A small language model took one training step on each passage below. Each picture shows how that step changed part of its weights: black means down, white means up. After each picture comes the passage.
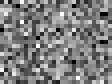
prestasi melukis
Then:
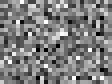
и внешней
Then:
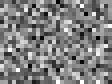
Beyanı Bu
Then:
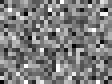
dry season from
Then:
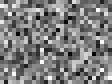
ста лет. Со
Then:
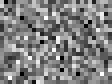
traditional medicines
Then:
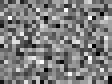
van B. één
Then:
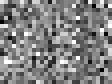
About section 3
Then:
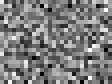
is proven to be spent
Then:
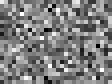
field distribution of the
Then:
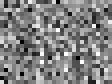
qui favorise la
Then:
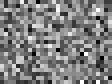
favoring no impact
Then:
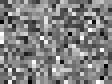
a tiny computer
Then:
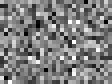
variáveis e a
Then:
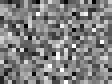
Conclui-se que
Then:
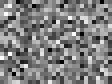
disso, não é
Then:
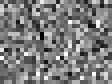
believe that involving
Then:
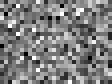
by the Equaterre
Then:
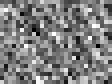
applications. In the
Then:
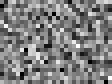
for researchers hoping to
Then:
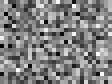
STS est fortement
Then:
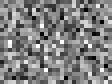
headaches, but also
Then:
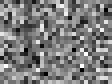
present study is applied in
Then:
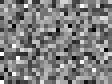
kabi muhim
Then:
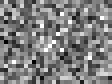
advantage of the
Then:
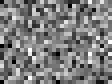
yang lama akan
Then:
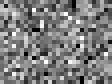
activities are needed.
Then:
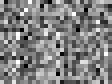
Ca and S should
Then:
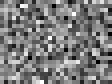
When the dental
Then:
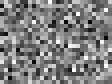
que promueve en
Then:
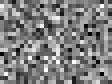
the original, thus
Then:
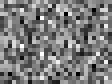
going to minimise
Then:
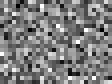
maior porção das acções
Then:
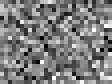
to explore because
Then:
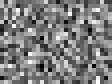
perhaps situated
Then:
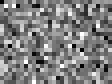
resources, clients
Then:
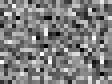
sélective. Par
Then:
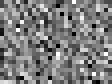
йўл билан
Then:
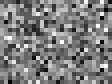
used on 7 participants. The
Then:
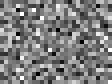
the Faculty of
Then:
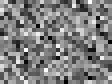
el aprendizaje
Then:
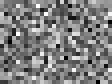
apresentar práticas
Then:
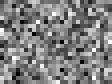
interval for normal
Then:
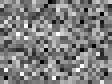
Rejected Findings -
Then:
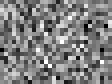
higher education. There
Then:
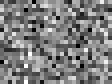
in the Bekaa.
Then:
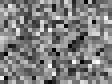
were recorded with the
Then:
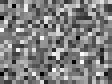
m below present-day
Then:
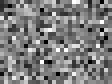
17 Jumlah
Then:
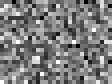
In this study, there was no
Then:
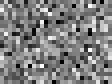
как на основе
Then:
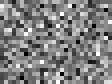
the banking sector,
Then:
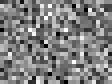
policy initiatives
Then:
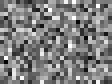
ubicada en la
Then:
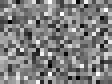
temel nedeni de
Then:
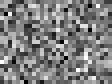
het begin van
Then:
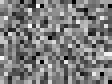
g cm ⁻³
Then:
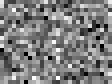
of this behavior.
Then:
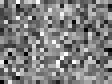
with a particular poetic
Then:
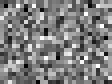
L'auteur se
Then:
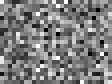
[4] Vatan
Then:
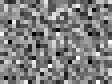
hand, the question
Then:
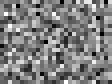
l'organisation et
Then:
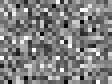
ДЗН) на
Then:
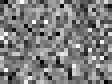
serum was proportional to
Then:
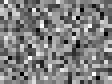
social media, including
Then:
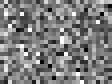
Central and Eastern
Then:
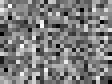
La répétition
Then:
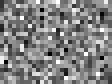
lapar, yalla va
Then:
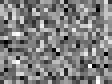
developed the programme,
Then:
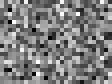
teas made from different
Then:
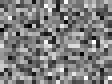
harus bertambah
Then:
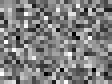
architects and
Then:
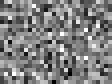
overhead and performance
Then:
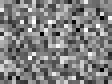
Section III,
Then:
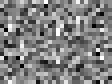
(Hagiwara &
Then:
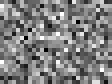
the distribution of income
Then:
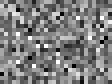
on remote sensing
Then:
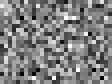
et illustration dans
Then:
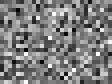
systems Deliverable
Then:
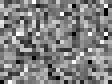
fever, bloating,
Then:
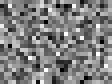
cualquiera, que
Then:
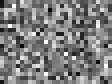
reflexivity into the
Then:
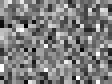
which new clean energy
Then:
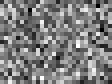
influence of the conditions
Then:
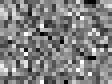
other resources. In
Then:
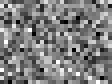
that uses the PID control
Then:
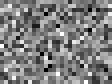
Young S.M.
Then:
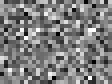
and Techniques:
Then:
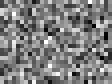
características de la
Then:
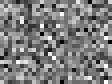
only $k \geq
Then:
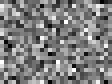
the features and importance
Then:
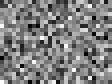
va qit’alarni
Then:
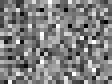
altri argomenti
